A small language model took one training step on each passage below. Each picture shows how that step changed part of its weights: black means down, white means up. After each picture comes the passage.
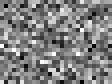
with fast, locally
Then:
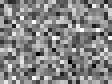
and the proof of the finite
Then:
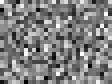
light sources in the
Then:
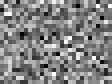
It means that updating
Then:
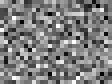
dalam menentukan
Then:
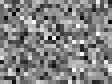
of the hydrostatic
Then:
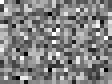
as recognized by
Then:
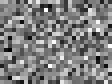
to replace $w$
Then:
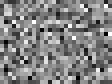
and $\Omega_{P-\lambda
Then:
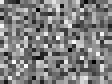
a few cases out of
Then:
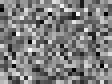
presente o el pasado
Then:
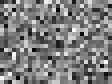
used in wheels and
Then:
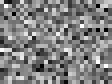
of $r_s$ on
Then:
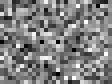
GUE statistics,
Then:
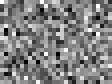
that the warehouse
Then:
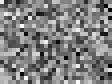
Lemma 2.} {\it Let
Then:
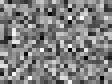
e reflexão sobre
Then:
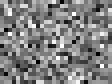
implementation of the
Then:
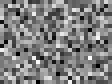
customers and the
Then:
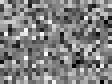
auf und betonte
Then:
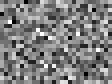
deal with situations
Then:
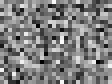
projectively equivalent
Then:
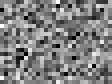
education. In particular,
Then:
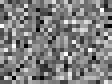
rice area and production
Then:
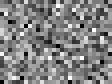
suffices to take for
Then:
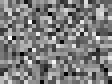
keladi. Biz
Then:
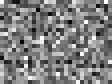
a minor is considered
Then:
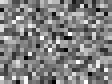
ex. Număr
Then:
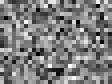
the first $s$ components
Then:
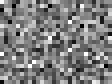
not influenced by the
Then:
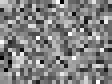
de los clientes.
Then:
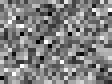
block}. It is
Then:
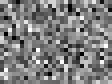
the initial (first)
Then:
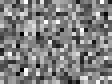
case, it will be useful
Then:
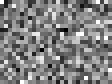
$d \stph =
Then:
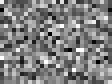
also in the sense that
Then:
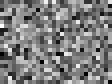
V., Wegener,
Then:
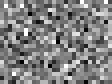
diametri 25
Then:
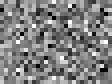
introducing the third
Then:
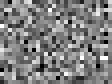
turuvchi vatan
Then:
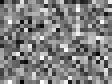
necrosis, and
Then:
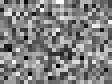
As in the proof of Theorem A
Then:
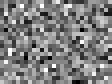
etadi, lekin
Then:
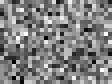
cases the same thing has
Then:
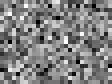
conditions mean. The map
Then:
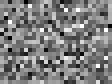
Y_w , surface
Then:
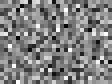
minat siswa
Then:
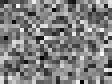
the material has drawn
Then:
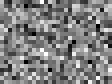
$F( K \times
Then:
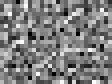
be injected into the
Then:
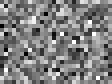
with cross-impact
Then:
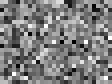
(?) all the time.
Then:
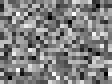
University of Technology
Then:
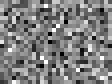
symmetric spectra
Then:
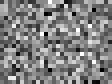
publishing this
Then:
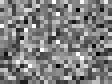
politikalar, ve
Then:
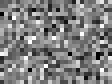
(not necessarily
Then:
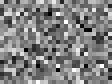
For this it suffices to
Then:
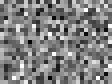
use to define $B$.
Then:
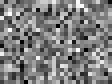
We define points $x =
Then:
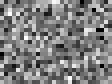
We bound the entries of
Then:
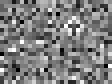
Rennes cedex
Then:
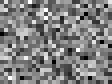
thiourea with those
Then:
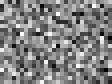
through COX as well as
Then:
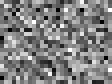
of the bush are
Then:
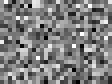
available pictures.
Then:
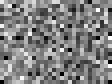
calcium precipitation
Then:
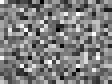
\oplus Q$. \item
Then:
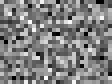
is obvious that developing a
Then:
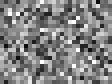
The general setup of the
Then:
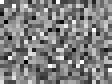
= 0$), and consider the
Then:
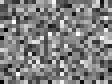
Cordero et al.
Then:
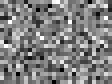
sunar. Hayat
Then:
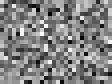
\qed \bigskip
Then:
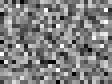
types of produced
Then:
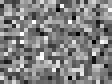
and parallel data
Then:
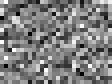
S T [g cm
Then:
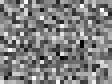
been found⁹ to be
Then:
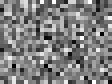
study has established
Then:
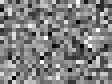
empty link,
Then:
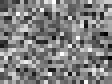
SW fluids of
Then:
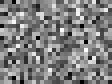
de Vereeniging
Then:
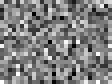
the automatically
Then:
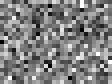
sensory evaluation method
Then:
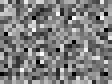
with hematite. For
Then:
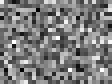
a special scientific
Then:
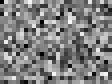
f\colon M^m
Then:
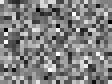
the state variable $q
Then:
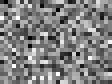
in women than men.
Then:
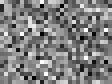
on the score of the
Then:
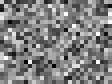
sets $\{ m \in
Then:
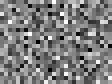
s posledicama
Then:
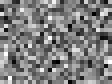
(b) pollution on
